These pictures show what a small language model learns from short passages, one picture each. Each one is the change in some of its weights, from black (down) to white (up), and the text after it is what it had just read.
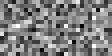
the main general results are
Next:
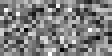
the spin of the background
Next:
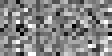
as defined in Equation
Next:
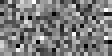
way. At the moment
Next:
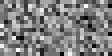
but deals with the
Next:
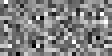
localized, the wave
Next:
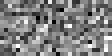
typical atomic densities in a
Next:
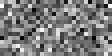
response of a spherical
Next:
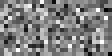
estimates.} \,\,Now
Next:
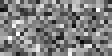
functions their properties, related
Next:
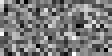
deal of attention has been
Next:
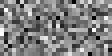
the finite density of states
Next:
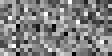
via dispersion relations for the
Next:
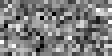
the latter is not an
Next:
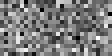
action of the countable
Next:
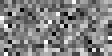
that, for any initial
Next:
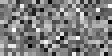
module), $IG$
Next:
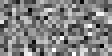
we have suggested that the
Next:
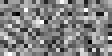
that have largely
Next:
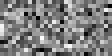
for normal bases is
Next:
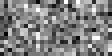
[8] methods.
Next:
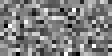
are shown by the thick
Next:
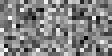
In this case ,
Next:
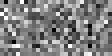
& s \geq
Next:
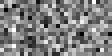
$F$ can be
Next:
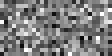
unramified. As in
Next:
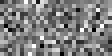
analysis. Regarding
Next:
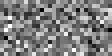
under two metrics,
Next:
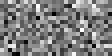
user. The accuracy is
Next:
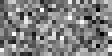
end invariant $\nu$
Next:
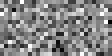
\left( \langle
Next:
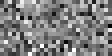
parameters. The performance of
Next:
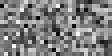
the inverse inclusion. Assume
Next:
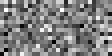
or simple acceptance
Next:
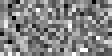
identifying it via γ
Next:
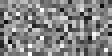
SWI and
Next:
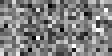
arrow line represents a quark
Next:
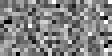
such as *in
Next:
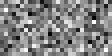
familiar among
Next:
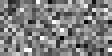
However, it is worth
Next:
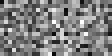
of crops with
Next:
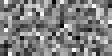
arena based on the
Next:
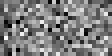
credit creation
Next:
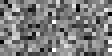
short overview on the
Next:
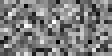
emerges is that
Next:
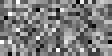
study that anemia
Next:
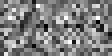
and Development 6
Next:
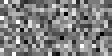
growth with respect to the
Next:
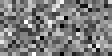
Section 6 serves as
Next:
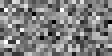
the model context about the
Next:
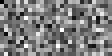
In this work, we
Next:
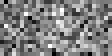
metformin therapy.
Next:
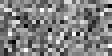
for $\mcl$.
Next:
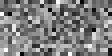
young adults of
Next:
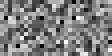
we also say that
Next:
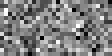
nonlinear systems with an arbitrary
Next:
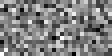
to the suggestions and
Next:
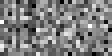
definition we will use set
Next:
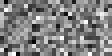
more critical when considering
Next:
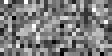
AES results. For
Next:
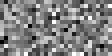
is no restriction on the
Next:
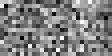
of the periodic potential.
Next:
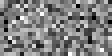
he also suggested (with
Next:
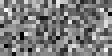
a significant enhancement of
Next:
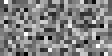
types of data obtained,
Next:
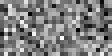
criteria included alcohol
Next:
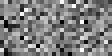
drawbacks of current
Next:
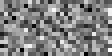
induces inner products on the
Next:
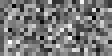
spacing between the lattice
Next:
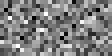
We introduce a generalized
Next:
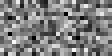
consistent with the new business
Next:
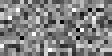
systematically varied
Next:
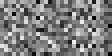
parties. As these
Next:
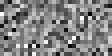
potential varies by some
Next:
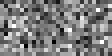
$t$ needs not
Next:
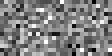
interactions, ladder
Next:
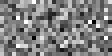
crude mass.
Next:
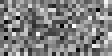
CCO and CO
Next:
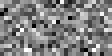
event is called memory.
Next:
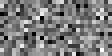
first important step is to
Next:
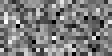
that there is an affine
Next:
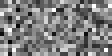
the African
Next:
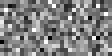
calculated from an experimental implementation
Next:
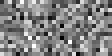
slightly. According to
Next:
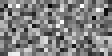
and exchange are implemented.\\
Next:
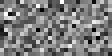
natural model structures, and
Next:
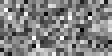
E_{ij}$ belongs
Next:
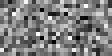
coincide with the
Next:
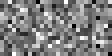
\times\} \cup
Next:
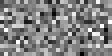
paper industry,
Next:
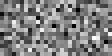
than the old
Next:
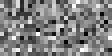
on the walls providing
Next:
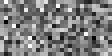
the causes of
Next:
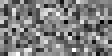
we are working in the
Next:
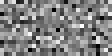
However, there was no
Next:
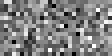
A, Ding
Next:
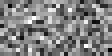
are the integers in the
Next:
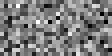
and needs regular development
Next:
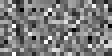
Social Activity
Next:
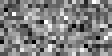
change in order to take
